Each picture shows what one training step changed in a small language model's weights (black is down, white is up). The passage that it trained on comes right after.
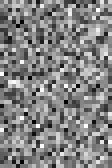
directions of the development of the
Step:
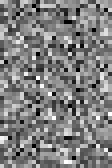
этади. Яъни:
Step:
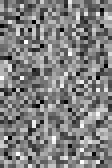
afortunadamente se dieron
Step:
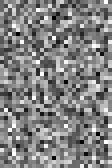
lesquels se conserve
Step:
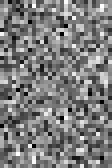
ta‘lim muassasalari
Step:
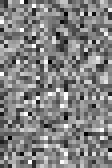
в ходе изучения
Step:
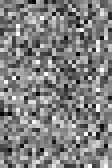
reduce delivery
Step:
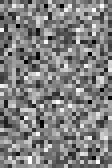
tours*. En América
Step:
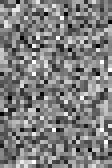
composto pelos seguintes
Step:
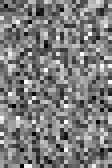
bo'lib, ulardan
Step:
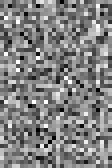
los hogares, sino también
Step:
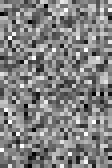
va boshqa xamma bolalarga
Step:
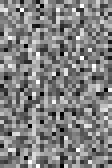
luôn gắn
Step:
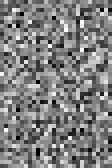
реклама акциялари ва
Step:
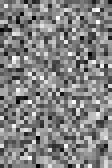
операций выявил
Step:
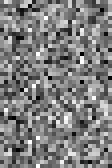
shartlari va tartibi
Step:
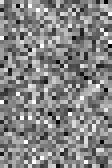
(Pasal 11A
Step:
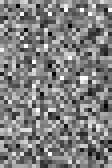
год и 16% через 5
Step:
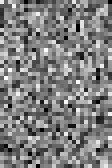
maniobra de turismo
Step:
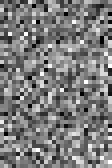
turli xil usullar yordamida
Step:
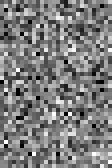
çatısı altında
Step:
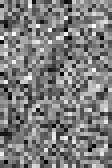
revisions et expertises
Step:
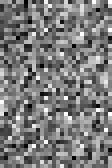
profissional e pessoal.
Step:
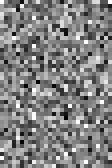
определения кадастровой
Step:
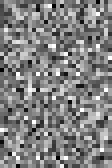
ayant des œufs
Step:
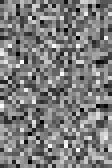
sejam creditados e
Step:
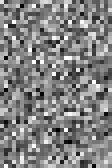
38,8 milliard
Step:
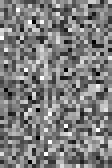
determinación del principio activo
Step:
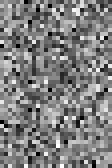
амалиёт ўташ
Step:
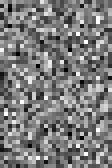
par le retrait des
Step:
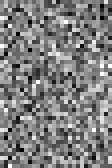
xalqaro ilmiy-amaliy
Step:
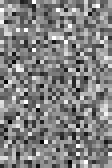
мети заняття
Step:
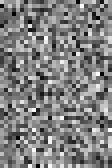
final del capítulo que
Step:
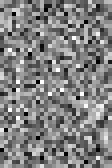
з київськими
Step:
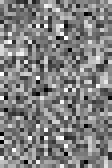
вредности прага.
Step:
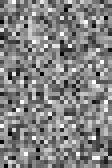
à lesão uretral
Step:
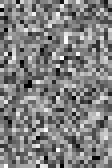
Modelagem de Equações
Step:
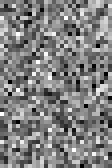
faz toda a diferença.
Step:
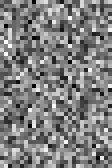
gli esempi storici
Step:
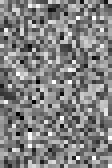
of the urban spaces
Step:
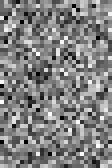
the education system, to form the
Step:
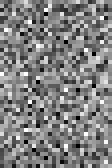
улы XIX әсир 90
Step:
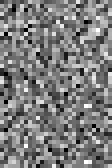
können auch Kenntnisse im
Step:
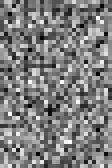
risco muito grande”, diz
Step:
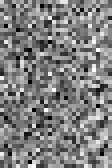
borishi zarur. Faqat
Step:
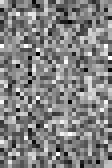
и стартапов в
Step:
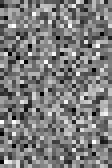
visto afectados animales
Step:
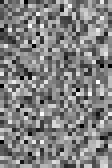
of inclusive education, the
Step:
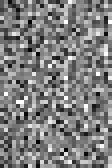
sistemului de justiție
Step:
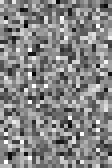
– "muhokama"
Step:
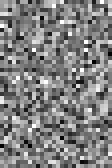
et al. Integrated
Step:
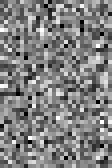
para análise da gestão de
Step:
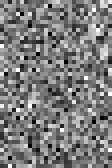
рациональные приемы
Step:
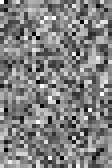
Pestalozzi esa
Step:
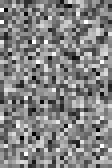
en todas las áreas del sector
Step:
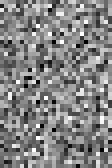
dos sistemas de estresse,
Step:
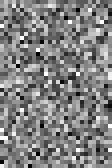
контексту освіти. У
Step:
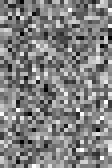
criando espaço para a construção de
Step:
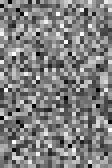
лиц, которые могут
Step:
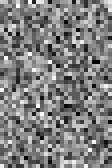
на те, що події,
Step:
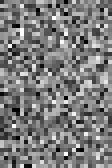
más importantes comitentes de
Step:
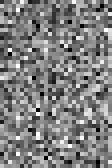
administración ha realizado en una
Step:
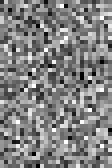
va qayta faollashtirish"
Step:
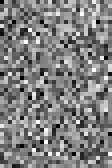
science in vessels
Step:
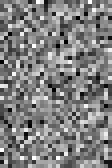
cada enlace crítico
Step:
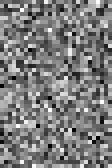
ham nazariy jihatdan
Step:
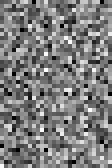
legitim, wenn man
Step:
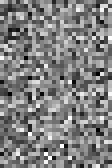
I tendo o corpo como
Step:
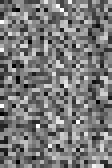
που αφορούν
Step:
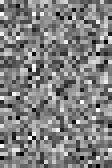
nevű oldalt.
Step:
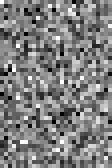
- Ejemplo 13: San
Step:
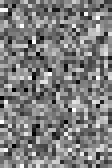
corto período de tiempo, ya
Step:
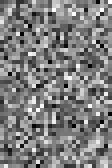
notanish so'z va
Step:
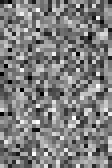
policy, foreign
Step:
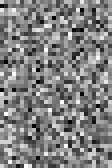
Oleh karena itu,
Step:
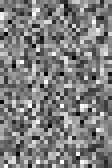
966 Abdullayev
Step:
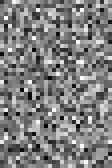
Z. Centros y
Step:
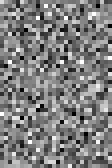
St. Zeichnen und
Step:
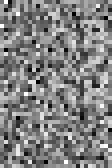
Jubiläum 10
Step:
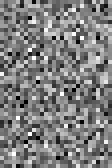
та термінами використання
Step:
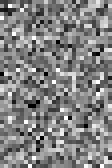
bir millatning, shu
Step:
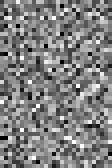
S. (editores)
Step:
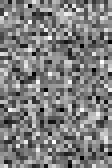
oson tiklanadigan
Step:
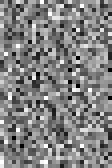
gumus holati,
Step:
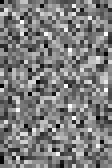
Frictionless Data
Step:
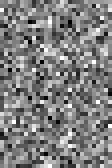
con sangrado rojo
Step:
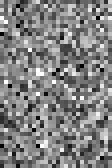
of Intellectual and
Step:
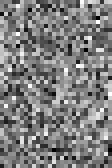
informação possível. Quando os
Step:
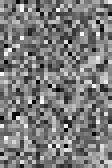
nisbatan eng kichik
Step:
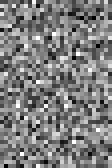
W – suyuqlik harakat
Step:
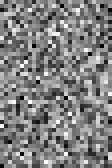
кривых обеспеченности
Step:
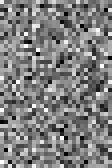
ответвлений. В
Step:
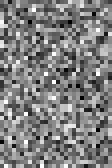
et détruisent les
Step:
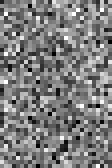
tayanib tahlilga qarshi
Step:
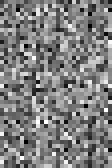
о том, как их мнения
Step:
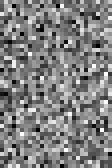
sobre a história étnica
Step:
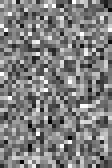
No. 2 Desember.
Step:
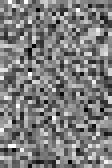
til birlikleriniń
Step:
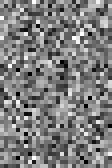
английском языке
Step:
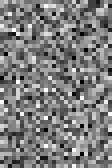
А. П. Петров
